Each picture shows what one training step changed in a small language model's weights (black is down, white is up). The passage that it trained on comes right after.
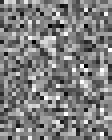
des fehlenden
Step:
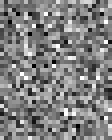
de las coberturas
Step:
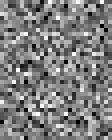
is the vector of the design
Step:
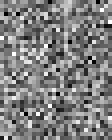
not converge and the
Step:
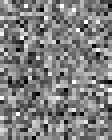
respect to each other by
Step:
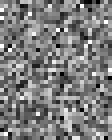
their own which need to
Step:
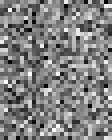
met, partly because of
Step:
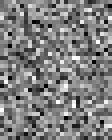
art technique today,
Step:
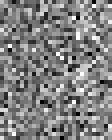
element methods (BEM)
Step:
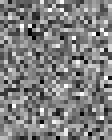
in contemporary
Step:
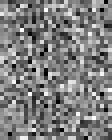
and the connection with the
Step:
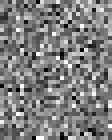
dissipative surface
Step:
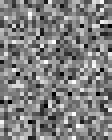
are two examples and there
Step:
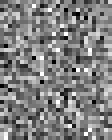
oylarida eng
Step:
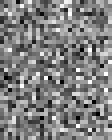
tili ta‘limiga
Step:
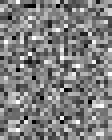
arranca do
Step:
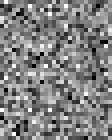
& Azimpour
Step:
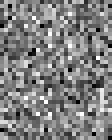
-integrals to
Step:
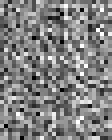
Results} The participants
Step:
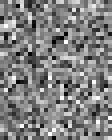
network and speed of
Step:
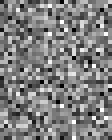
outlined in Table
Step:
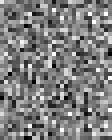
generated using an LLM
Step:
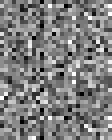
possible, with the most
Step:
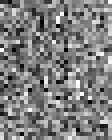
que embasam o
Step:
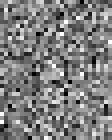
same sort of positive
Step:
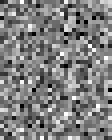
el contorno, y
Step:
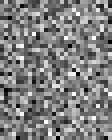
severity and immune
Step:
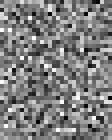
isopropyl β
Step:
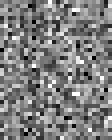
Spain, the
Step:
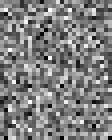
who are effectively dependent
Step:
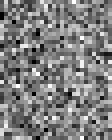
Parametric modulation of
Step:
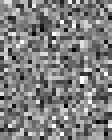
для проведения
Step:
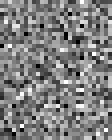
– Текст :
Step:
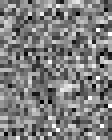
object based on the combination
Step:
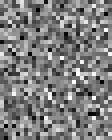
were presented in mean ±
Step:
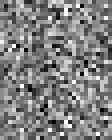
and allowing broader
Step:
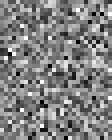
We make two observations.
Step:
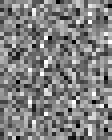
performance against noise.
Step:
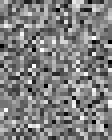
educational matters. Table
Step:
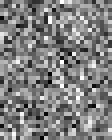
cultural roots and
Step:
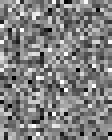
$$\propto \int
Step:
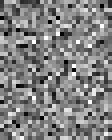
psychisme est
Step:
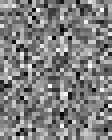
have been reviewed under
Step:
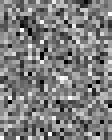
and above, where the
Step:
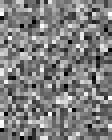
The textured surface is
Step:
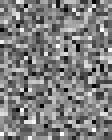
va psixologiya”
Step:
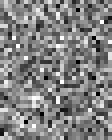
\ln \det
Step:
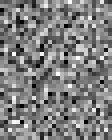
is no fear of
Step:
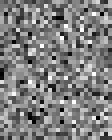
in-house and
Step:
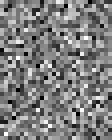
loss and is a common risk
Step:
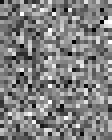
typical parameters of ion
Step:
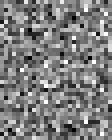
in Nigeria at 1
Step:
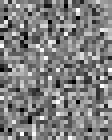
siyar. Vol
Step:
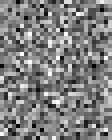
bakımında bir
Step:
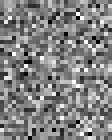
2D experiments. In
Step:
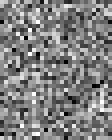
- \lambda \Pi
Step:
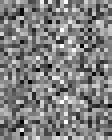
Restore operation*
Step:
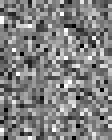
Verão, de
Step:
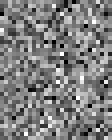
labs can provide a
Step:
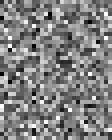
Y × Z Number
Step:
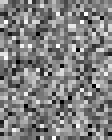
retrievals met
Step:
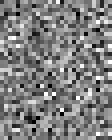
produce rapid technological
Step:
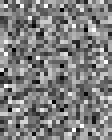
any strength left in her
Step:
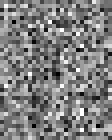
chemical composition and the
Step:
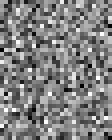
mobilized in
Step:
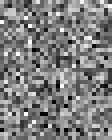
helps students' to
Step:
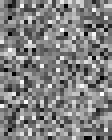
government is to design
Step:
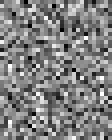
des blockchains
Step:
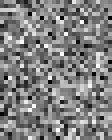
o estereótipo
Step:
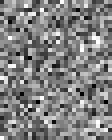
months to 5 years
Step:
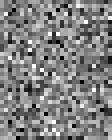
attenuation of
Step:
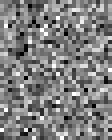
link at all,
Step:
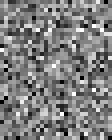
to the predictive task in
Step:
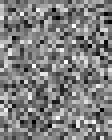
they shared that our school
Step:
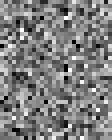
beam are shown in
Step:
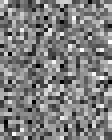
same form as in pure
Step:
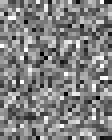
are at most a few
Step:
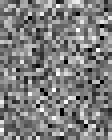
object is then created
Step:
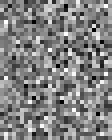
publication lies with the
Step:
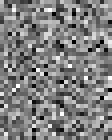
two patient derived cell
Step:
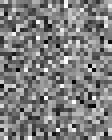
the Crete conference
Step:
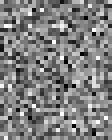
lifelong learning.
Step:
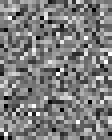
a not-unexpected
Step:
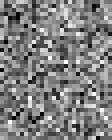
a total laser power of
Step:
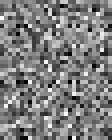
from the corresponding author
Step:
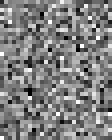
°C. Un
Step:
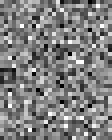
relatively high temperature where loss
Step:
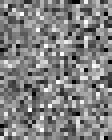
of Pulsed
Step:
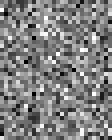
Process Systems
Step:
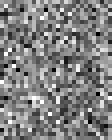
\sin^2 gp
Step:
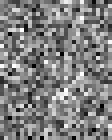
limit of large $N$
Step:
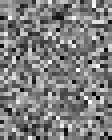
the details here.
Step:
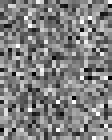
the Human Environment
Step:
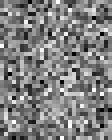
importância atentar
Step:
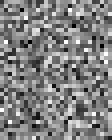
no solamente. Son
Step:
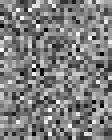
including the image-based
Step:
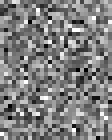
todo el hocico
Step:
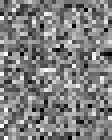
rather, the most dominant
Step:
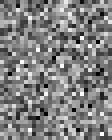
complementary partners.
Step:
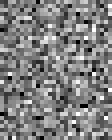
deben ser especialmente
